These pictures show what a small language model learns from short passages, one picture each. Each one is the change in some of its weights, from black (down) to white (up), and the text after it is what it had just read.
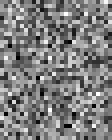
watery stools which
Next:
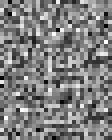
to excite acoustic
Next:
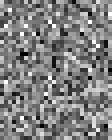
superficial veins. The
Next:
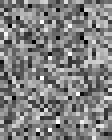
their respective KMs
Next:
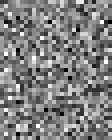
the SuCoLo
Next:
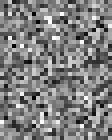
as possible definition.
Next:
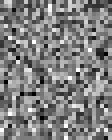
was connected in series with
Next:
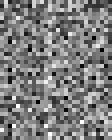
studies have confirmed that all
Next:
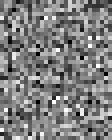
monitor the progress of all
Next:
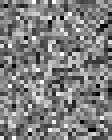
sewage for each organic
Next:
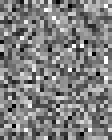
according to NRC
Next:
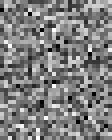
a disproof in the
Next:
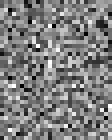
is determined that grafting
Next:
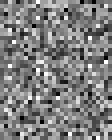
and **2** contain
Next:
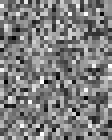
colleges, conference
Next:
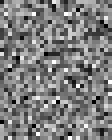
as stigma, lack
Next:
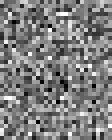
15 and 21 days after
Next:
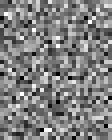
UVIGO 2
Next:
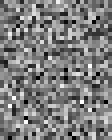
in AR patients and their
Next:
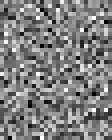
boy Charlie
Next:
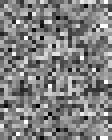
items are shared and
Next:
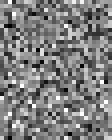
future research, education, and
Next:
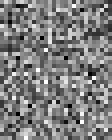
of internet technologies that are
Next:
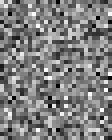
exposed to and the influence
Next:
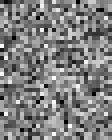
Analyses results showed that
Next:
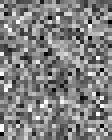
and disseminate information
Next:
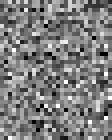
and percentage of questions taken into
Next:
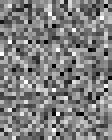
that uni directional
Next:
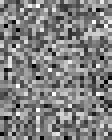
effect on performance (Y).
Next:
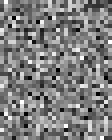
human or animal life.
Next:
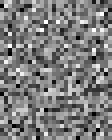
sophistication of
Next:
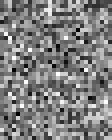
by V.Š.
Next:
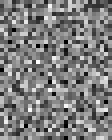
consider using these models in their
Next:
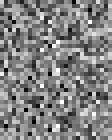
economic recessions
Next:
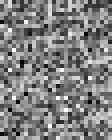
to choose the best
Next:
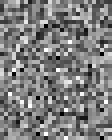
the same study. In this
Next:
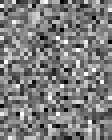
the tragedy of
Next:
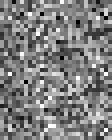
The novelty here is
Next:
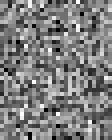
the provincial
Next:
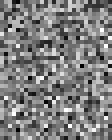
function where the frequency is
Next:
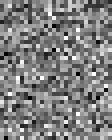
that screening and treatment
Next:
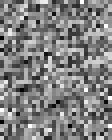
items to be included in
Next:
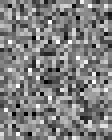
(Simmons and
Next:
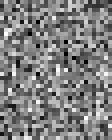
future tasks in order to make
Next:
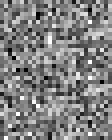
have rendered the
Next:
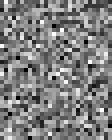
elevated temperatures.
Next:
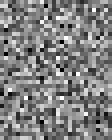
hostility as a
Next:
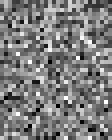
make use of a private
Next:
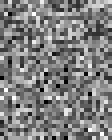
used in the planning of the
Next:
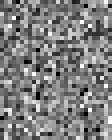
parameter values, we employ
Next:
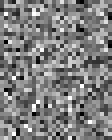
draw polygons to
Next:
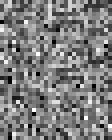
to make a difference to their
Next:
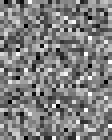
rainfall of
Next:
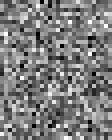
increasing the bitrate,
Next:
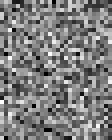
marker, which is at
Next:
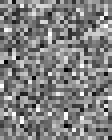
were sown at 70
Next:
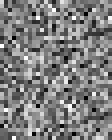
followed by DZ-89
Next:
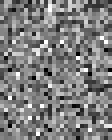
shows the anonymous
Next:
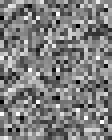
entropy to the
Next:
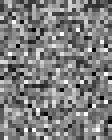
pass certain criteria we fail to
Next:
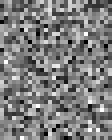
by comparing the finances
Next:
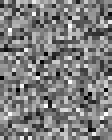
for which more powerful models
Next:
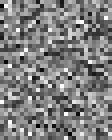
the steering control system.
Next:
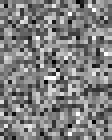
one panel to
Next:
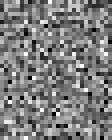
the alternative ortho position to
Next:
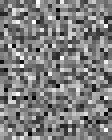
geometrical thickness may
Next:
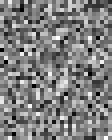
with friends in
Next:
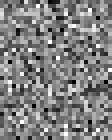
in nanostructures with
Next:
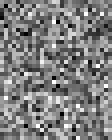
these haptograms
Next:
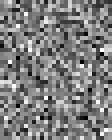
case. In this way,
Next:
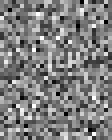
of martial artists
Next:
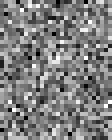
3-year engineering degree
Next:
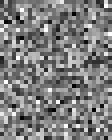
LLMs in these
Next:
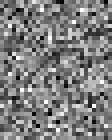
of Kumar et
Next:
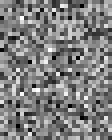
cations. As a
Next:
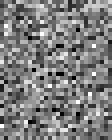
- Optimizes
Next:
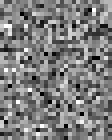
for insulin delivery
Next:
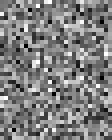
maximum entrapment efficiency
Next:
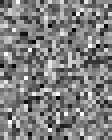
contains it three sub
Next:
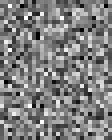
better understanding - Stay
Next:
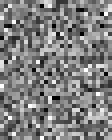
wellness tourism. The
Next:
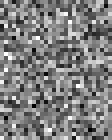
SIT, with two
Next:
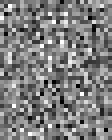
on innovation marketing. A
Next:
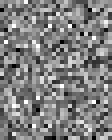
promoted as a lever
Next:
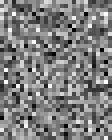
LCOs in models with
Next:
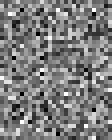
as CPEC,
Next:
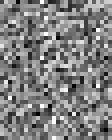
This article explains the
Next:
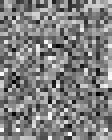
air pollution wave on
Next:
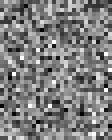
it has pattern or rules
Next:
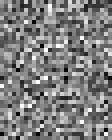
is presented in Table II.
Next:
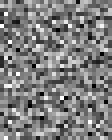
fungi were common to
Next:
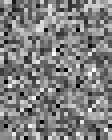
affect regression's coefficient, resulting
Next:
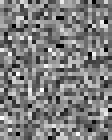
expressing natural estrus
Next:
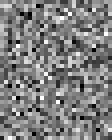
Dr. Paul
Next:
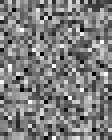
2010). Although the formulations
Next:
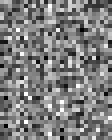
may form depending on the
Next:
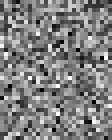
predicting capabilities. In
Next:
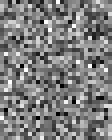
Eat spicy
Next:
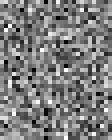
young age by the rich
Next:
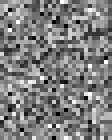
and the higher and lowest
